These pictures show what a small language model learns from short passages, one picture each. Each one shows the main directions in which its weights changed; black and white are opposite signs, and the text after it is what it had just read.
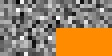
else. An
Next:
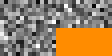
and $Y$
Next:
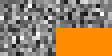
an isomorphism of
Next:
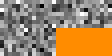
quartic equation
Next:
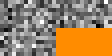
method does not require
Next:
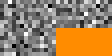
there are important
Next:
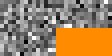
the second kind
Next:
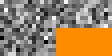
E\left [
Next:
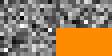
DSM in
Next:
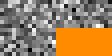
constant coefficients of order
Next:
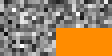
\times C$
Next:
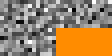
$f$ of
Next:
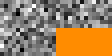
exacte de
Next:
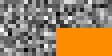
the error term.
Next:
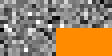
in bijection with
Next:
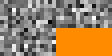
of vectors of rank
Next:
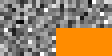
$g$ belongs
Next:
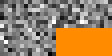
we express the
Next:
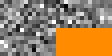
is integral.
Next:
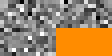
manifolds}. The proof
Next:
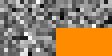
In this case,
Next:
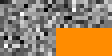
\oplus_{ C
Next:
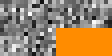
of an arc
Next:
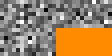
$f \colon
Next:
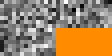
in question. The
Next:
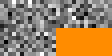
corresponding to the
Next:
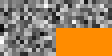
the Cayley
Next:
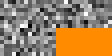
enough so that this
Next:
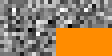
of singular points of
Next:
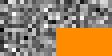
a unique solution.
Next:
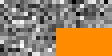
\epsilon$, we
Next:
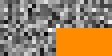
the colour of
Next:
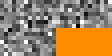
that there exists
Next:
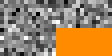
exists a constant
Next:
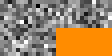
$\Theta$ be
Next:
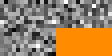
and $\varepsilon
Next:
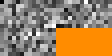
spectral theory of
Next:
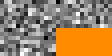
\medskip The constant
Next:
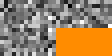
finite intersection property has
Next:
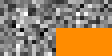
\medskip It has
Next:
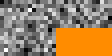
We can check that
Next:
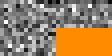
R$ is a
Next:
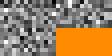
originally developed
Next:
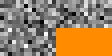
can remove
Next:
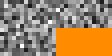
introduction to algebraic
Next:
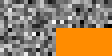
paper is to study
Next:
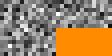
a too dense
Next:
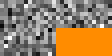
regions should be
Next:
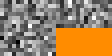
geodesic fixed by
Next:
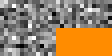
$$ % Moreover the
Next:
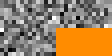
In the theorem
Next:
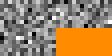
In practice,
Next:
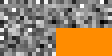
and clean
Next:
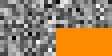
The results of the
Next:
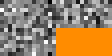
numerical radiation
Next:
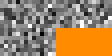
It can be
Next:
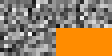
the idea of
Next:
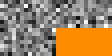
avoiding construction
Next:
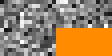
\nu \over
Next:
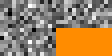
square of order
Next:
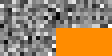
from the first equation
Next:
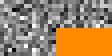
the presence of
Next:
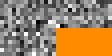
of modular
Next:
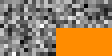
the boundary,
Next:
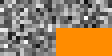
crossing, both
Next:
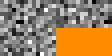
$g$ or
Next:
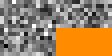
new Hessian
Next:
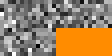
convex function that satisfies
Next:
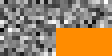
and a constant
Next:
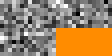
${\mathcal W}$
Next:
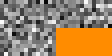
and local commutative
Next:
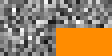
of Numerical
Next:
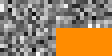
copy of
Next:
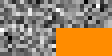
The Problem
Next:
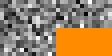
choose order $\hat
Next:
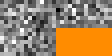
section, we present
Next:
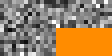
is called a
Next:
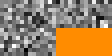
two methodologies
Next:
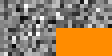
important example of the
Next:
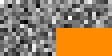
mixing for
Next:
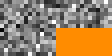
is a cylinder
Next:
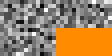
$A$ is
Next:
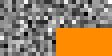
that $\lvert
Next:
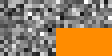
double cosets is
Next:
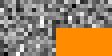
learned model
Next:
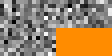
chosen from the
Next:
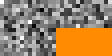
au sens
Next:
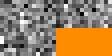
\pf It is
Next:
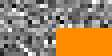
\] where $\Gamma
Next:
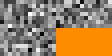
final time
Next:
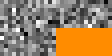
of a differential
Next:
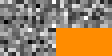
next noncritical
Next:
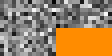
optimization in networks
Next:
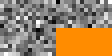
for which existing
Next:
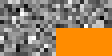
already. We
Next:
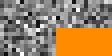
if for every
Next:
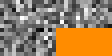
Even the
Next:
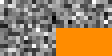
From this we define
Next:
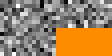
comment that Lemma
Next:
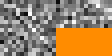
Now, we are
